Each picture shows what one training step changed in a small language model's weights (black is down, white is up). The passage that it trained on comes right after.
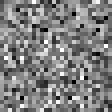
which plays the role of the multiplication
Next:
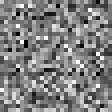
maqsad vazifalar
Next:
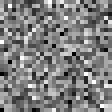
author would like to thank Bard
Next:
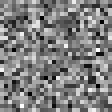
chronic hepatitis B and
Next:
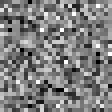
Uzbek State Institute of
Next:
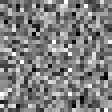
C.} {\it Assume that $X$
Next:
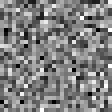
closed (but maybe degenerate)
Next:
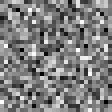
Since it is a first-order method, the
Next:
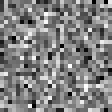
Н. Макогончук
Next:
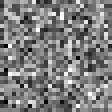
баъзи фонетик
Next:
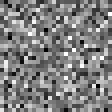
fact, $b_i$ is
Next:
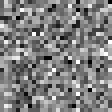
(1983), la educación
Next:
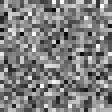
illustrate their effectiveness
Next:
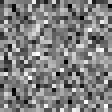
с. 3. Регламент
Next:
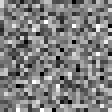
column is the ``middle''
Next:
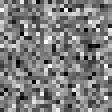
demonstrate the trade-off between
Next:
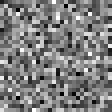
homotopy equivalent to a CW complex
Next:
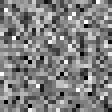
воздействие на
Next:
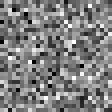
barqaror energiya ta‘minotini
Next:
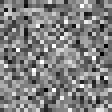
de Barcarena, entre 1618 e
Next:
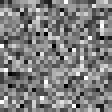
obtained using %the finite difference method, by
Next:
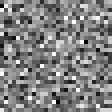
me'yorlariga rioya
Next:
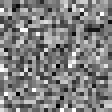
o'z ichiga oladi;
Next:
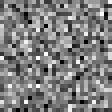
цветовой лексики в
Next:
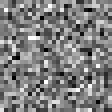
formulas in the language
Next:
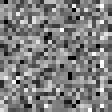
a foreign language, the
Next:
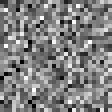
\Pi_n\left( F :
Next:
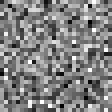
by letting $Y_j=\{j\}$
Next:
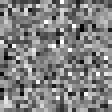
with at least two variables in comparison to the
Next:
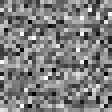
M, Jovanovic BD,
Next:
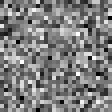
relevant to the content of this
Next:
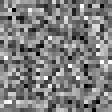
and regular quadrature on the
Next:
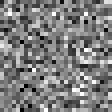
entre el 24 de febrero y
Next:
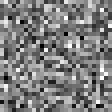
a faithful normal tracial state
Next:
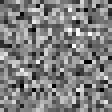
the theorem (3.3). By
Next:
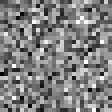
the Young diagram of $\lambda$, and
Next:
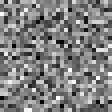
biznes korxonalariga
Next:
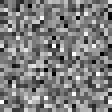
\mathbb{C}^{n \times m}$,
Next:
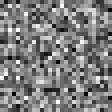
mayoría de las madres
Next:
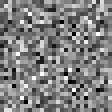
bolalar bilan prinsipial
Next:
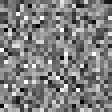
\overline{\lag \tilde v+\tilde
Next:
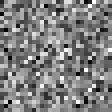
Madeleine A, Audrey
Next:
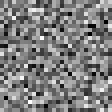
apreciabilă densitate
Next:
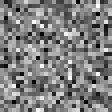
lift of $i_n$. \medskip
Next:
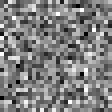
billetterie et la subvention.
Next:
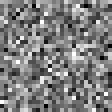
$\fri(A)$ is contained in
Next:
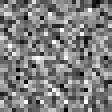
mais tocadas no país, como
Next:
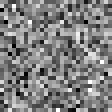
kembali. Kemudian
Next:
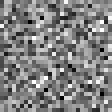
– Назва з екрана.
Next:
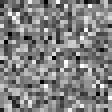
position of the global maximum remains
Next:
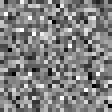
iniciativa emprendedora. El
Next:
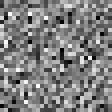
realities of modern society
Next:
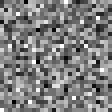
mesmo em graus diferenciados,
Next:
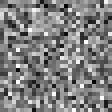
have been identified. A list of the
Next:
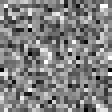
atrium dramatically
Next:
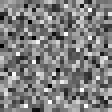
Financiamento 001),
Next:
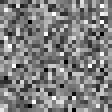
40 p. List F. The
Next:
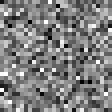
n/4$ then we have $$
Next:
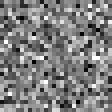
distinctiveness is manifested in
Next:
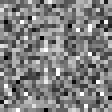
agencia que se expande en
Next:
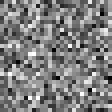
shows the sequence of CGLS and
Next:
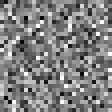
à l'informatisation des
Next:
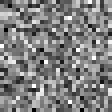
order $n$. In the notation of
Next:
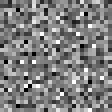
this distribution is given by \begin{equation*}
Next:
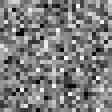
onderwerpen. In de eerste
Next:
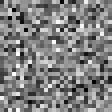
and $$ w'\otimes w_1 \otimes
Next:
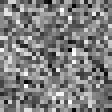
отличается друг от
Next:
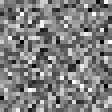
of $C(l)$ to the
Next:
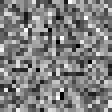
то время как
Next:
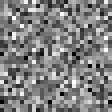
were closed). It will appear in the end
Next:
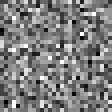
are coprime, this stabilizer is
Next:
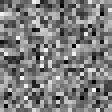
change the $\zeta_i(s)$ in
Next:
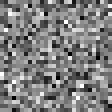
normalized\/} in $\F$
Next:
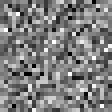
Applying Proposition \ref{auxi}
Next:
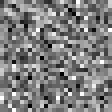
области наибольшего
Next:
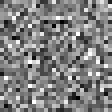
is a \emph{maximizing
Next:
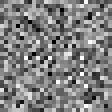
Ofen. - 5) Lassen
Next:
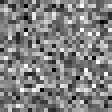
342). Pero son instantes
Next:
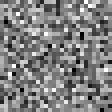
a public institution then look out.
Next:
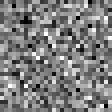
Леонов Е.И.,
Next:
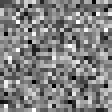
arbitrary prime $p$. We let
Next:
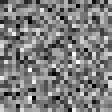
Egon. Typologie der
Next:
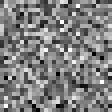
of the Superior Electoral
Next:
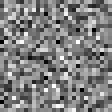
disposes of the second case. Now
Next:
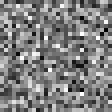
cargadoras, donde estas
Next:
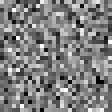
in the support (we'll firstly consider
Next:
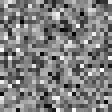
have a well defined 'generalized
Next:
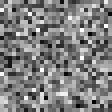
bibliométrique et
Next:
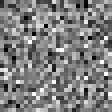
людина має право на
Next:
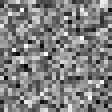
agrees with the original one for large
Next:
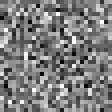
Finally, we examine the total
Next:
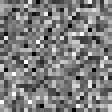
$n=rd$. Soit
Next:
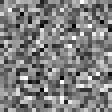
of several first order derivatives.
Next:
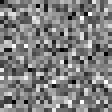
solutions is used for determination of the eigenvalues
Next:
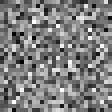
the bound $R(T) =
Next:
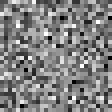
лишь две важные для
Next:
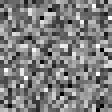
xususiyat bir shaxsning
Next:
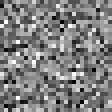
voorwaarden wordt
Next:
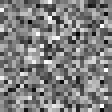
S. S. **Sistema de
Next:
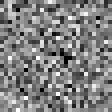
IST les plus fréquentes
